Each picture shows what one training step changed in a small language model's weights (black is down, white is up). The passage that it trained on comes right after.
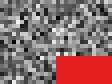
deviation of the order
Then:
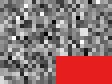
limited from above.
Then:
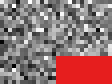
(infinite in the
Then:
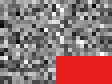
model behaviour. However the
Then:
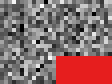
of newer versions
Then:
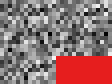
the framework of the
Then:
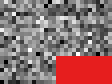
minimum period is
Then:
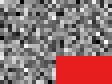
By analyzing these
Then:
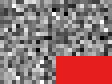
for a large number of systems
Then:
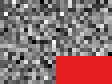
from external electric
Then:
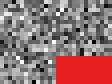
of the diagram represents
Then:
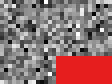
are within the bounds of
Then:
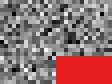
frame in which the
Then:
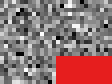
L1 memory
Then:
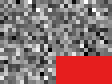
via the above coupling.
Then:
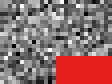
if the mass were to
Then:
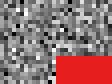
ICBs in
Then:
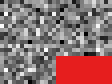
isolated and within
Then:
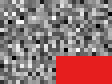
conversion chain are
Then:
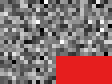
shape in the form
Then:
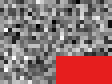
space is %noticed
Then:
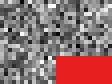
user response rate
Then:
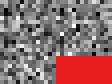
positron flux with
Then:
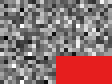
the {\mnx}
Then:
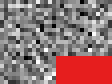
also turned out
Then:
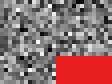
on the path length
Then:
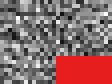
domain is given by
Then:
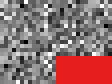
\eta_l \sin
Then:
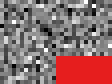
proved that $\ker
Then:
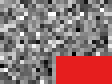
Finally, we perform
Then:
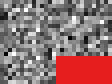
that IDG is
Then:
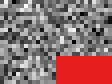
modes on the edge
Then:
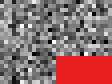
of these compact extra
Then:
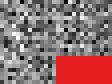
models, which introduced
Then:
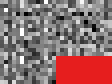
notion to define
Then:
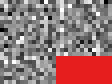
for further reflection.
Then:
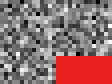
of discrete gap
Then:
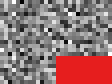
A practical design
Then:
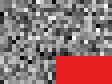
mechanical training
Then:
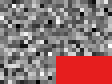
2 and lemma 2
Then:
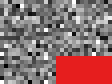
It can be observed from
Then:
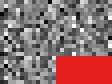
comparisons between the
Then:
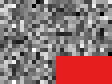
are interested in the
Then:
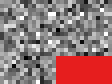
Finally, we shall
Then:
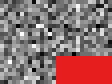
we propose $ {\overline
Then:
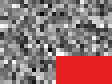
t$, and thus, the
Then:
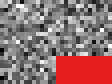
vector $e_i$
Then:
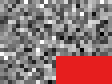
increase begins to
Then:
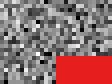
metallicity in
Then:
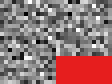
sides of this equation
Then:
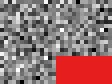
spin-glass systems.
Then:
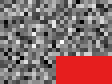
from the DEM
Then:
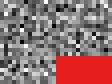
$R$. Both the
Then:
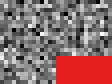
for numerical evaluation
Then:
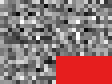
constraints. Let us
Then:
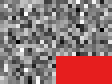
then build the
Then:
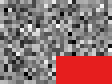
S. Gao}
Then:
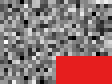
of protons from the
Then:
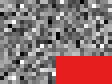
family of
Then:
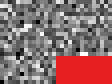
diffusion models},
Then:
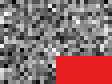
cepstrum can
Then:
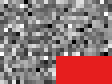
it seems well
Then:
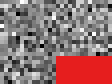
This is the widely
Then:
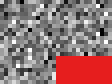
strip readout structure
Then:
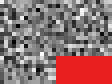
have verified that if this
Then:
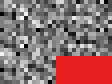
To determine this,
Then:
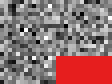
a refinement test
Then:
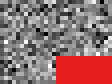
the present age of the
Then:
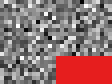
Space-time region
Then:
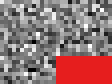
% As a general rule,
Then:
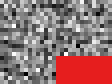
is the CDT
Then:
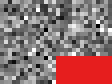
spectral index
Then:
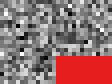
be an artifact of
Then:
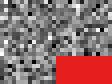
where $\Lambda$ is a
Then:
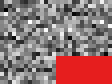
to ensure optimal
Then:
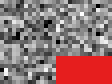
temperatures above 20 K.
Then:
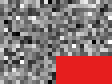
For the most probable
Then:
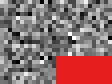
To allow for a physical
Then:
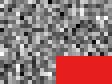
exploration, and
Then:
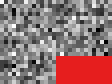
is that the ratio of
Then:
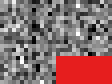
correct momentum relation in
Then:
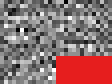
introduced through the relation
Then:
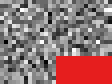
or centimeter
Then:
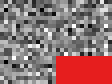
a Lagrangian
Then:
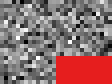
(SVD) of
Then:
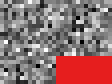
as $\delta H =
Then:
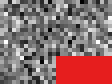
interactions involving the
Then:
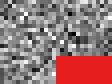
As before, the
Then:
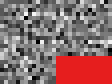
phase-locked state
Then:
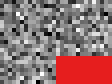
scientist of
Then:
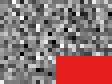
-\Delta \mu /
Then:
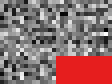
we can evolve
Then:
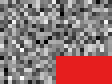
the support and contributions
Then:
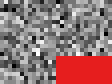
equals the input.
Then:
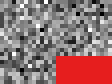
program follows the
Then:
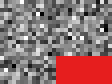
that equation (21) is
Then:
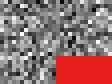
same probability as the
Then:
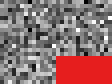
dotted line is the
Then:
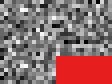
by repeating the same
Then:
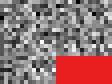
context of finding the
